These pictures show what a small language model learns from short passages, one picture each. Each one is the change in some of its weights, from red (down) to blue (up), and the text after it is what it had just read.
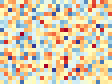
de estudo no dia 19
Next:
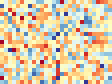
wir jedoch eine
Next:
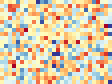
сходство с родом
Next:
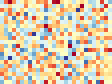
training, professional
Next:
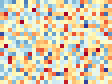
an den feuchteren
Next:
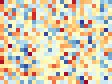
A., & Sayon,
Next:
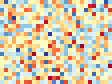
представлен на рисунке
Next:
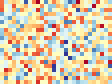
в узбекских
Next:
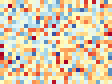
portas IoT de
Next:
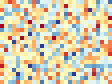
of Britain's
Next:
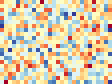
белгиси бўлиб
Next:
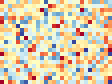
Silano¹ Resumen
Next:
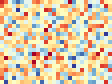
das práticas e a
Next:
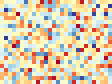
muscular, principalmente dos
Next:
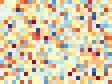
Distribuição dos
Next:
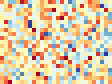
e innovador del país”
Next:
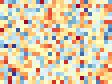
from the side on the
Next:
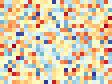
всех действующих
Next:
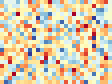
mudanças nos modos
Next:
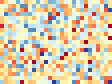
Film *Die
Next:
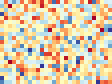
tener conflictos de
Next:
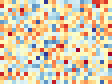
инфляции, но
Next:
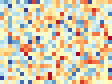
hamda institutsional choralar
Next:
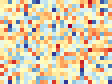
освоенные операции
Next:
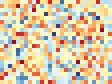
dapat dilakukan pencarian
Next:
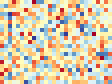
ora potevo sentire
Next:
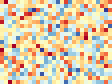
apagados. Essas
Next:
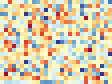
hogy rendszeresen
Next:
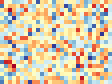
tilining *время
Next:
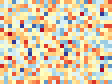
e fortalecendo a
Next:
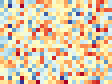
los beneficios generados
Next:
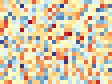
curriculares e o
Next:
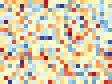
lograrla. En las
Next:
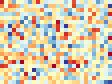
Publishing. 6.
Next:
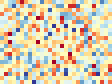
eksport ulushini
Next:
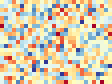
Hamzah, M.
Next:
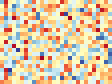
estão entre as principais
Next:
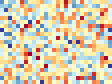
o de cualquier tipo de
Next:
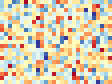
ta'minlashni tashkil etish
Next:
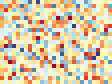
prótons ao grupo
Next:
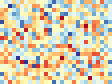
ko' proq vaqt
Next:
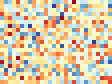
hori aldatzen
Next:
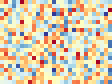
ishlarini yuritish
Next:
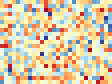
medida em que diversos
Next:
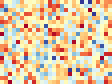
filosóficas. A
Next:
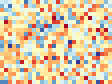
pela consultoria de
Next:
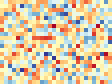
o'rta qismini
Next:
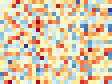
которые максимально
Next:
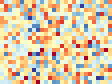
welche Analysen
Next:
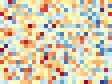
entrelaza la feria
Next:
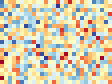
di Belluno,
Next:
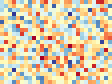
il est possible de
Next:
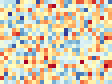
dastlab keltirib
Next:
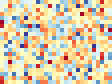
recherche ouvrent
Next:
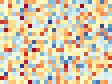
mayoría de los pacientes
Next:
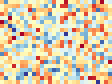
1) более чем из
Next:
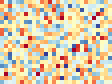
da rede assistencial em
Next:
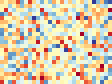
uslubida balki
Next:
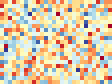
e prazer, fazendo
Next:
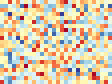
muayyan maqsad
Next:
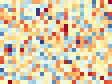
de la posguerra.
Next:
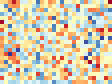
amerika terutama
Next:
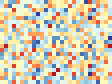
बम फेक
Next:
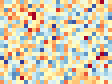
la Biblioteca
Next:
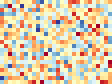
зависимость между
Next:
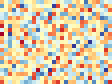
AIP Publishing
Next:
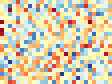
plats, se Bild
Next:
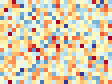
3. Goleman,
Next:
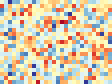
на принципы
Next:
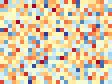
jihat ko‘z
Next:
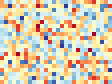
целях законодательного
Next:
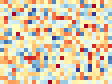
ko'proq samara
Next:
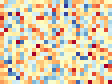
bo'lganda rivojlanishi
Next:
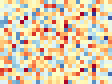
dos obstáculos
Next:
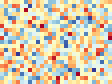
unor monoftongi
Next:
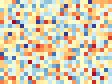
такий стан, необхідно
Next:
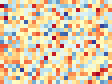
sezilarli darajada
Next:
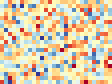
коммуникация и управление
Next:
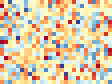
termes, si nous
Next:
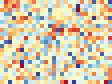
à Clapiers le
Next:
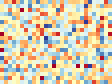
terapiya tufayli
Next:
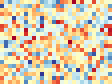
tezlik bilangina
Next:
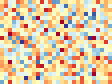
a nivel internacional como en el
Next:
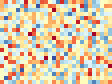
nogironlik bilan
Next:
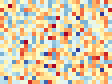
La falta de interés o
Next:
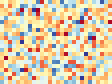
sont en mesure de
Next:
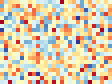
maioria dos coletivos
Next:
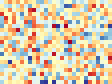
przedpolu Bramy
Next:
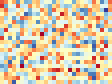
bolalarni har tomonlama,
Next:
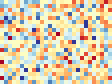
e le derivazioni,
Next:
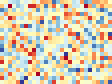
Crisis, Times
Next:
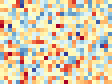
Pasal 11 s/d
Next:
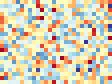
Germaniyada bu ish
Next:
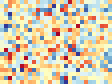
vederea, de
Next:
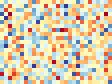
AS NORMAS
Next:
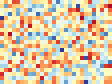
ambiente acolhedor
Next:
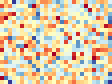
смерть – часто
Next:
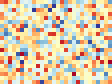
objetivo de relatar uma
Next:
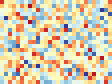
constroem suas
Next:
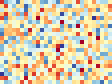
experiências humana o
